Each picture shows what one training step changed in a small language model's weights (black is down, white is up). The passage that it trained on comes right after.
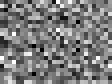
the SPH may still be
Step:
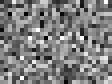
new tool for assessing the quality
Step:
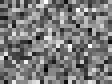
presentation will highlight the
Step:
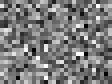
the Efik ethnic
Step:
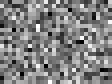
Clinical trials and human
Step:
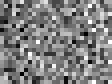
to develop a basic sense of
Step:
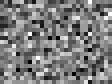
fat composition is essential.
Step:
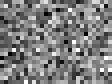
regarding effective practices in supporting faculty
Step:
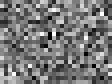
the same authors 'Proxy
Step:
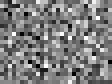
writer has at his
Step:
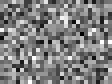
as an innovative way for consumption
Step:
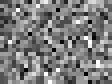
guidelines and consent to
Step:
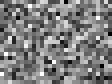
a ballasted deck
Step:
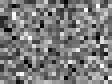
digestive system. They
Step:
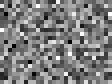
if we go back to the
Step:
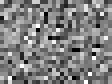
sickness absence in the
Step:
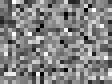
thresholds, rate-based
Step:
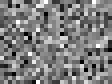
find a wide variety of uses
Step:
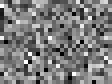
It is the concerned aspect
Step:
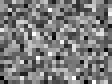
as Nkomo and
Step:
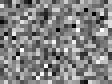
performance analysis at extreme levels of
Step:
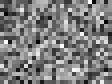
plots Siem
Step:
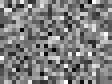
wastewater is significant, particularly
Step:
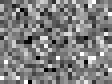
a local, Regional or National
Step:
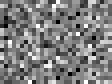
all have their own needs,
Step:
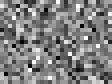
'peer review;
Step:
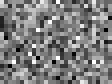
standards. Based on the evaluated
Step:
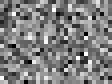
getting better in every single way
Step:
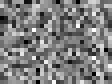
rather than focusing primarily an
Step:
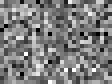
d_{HF} and
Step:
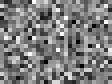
Portal Design for
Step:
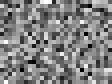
study was to critically examine
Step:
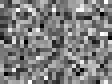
sender and a receiver,
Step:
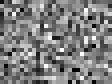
important, accounting for around
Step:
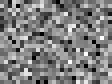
white light conditions, across three
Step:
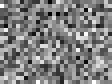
2 = Exclusive use
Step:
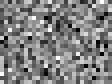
evaluate their anthelmintic
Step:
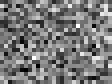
the treatment of patients, focusing
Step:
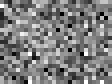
It can not only help in
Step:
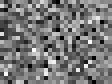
the Alzheimer's
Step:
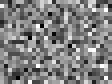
productive for this and future
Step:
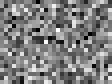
protect participant confidentiality
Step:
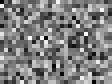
7, 23) oxidised
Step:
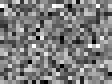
India Organized retail in
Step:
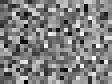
declare no competing
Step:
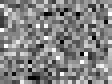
Percentages according to place of
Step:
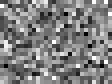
Our research relates to
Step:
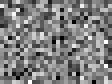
five days), and this limited the
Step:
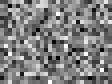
evidence was not statistically robust and
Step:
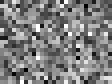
above sea level, and an
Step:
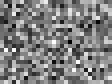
to add a third category to the
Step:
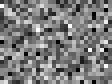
One substance that serves as
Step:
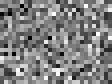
a day the waterborne
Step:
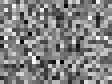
even or odd value.
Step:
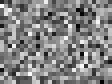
The increase occurred in cycle
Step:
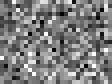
problems and menace associated with
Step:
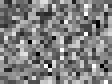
patients' hospitalization and
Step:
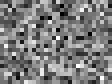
by mixing Reagent
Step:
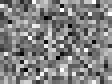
This phenomenon will increase
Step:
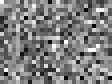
- 2022 2nd International Conference
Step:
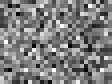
gap in modern economic theory but
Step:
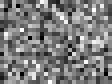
their heating system and consider
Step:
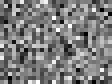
to learn the transformation of
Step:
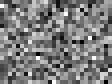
Date of publication),
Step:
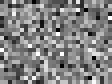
crushed into particle size
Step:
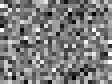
population of patients in this health
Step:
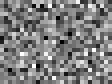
and program assessors should not fail
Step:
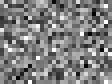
of the insurance market and
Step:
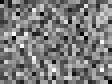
generalization stops improving.
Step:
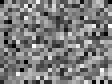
of each imaginary field
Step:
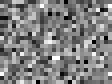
diagnosis in addition to clinical,
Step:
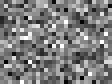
of high resolution transfer functions
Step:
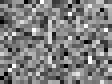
methods. This research describes a
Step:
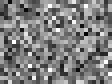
Lesions occur anywhere between
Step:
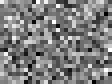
DNA-based method to
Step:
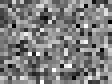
associated with this article can be found
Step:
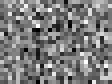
pole fishing 1 2
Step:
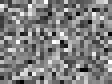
A cross-sectional study
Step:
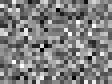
higher educational institutions, the use of
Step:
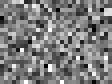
and implementing key frameworks,
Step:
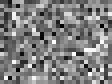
smoothly. By
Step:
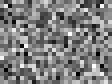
in trying to target innovation and
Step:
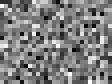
This study provides new data on the
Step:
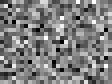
in to 4 steps which are as
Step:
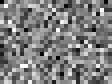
depend on intercellular CO₂
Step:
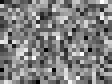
PROJECT GRIP
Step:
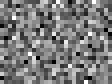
water for 1-2 minutes.
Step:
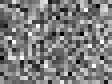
cases of damages but at high
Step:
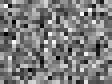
in income due to restrictions in
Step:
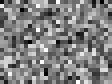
Web3, Decentralisation
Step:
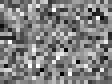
Fullerton. This lab
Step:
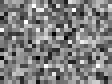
long and 2 to 5cm
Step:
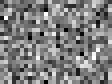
Topic coherence,
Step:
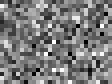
Figure 2. Relationship
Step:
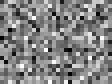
(Li et al.,
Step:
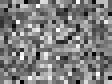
can be carried out, namely
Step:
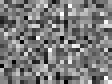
of Engineering, USA
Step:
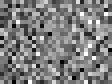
reacted in the next step with
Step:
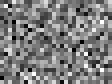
in the pride families
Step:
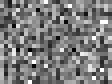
complete the ranking without
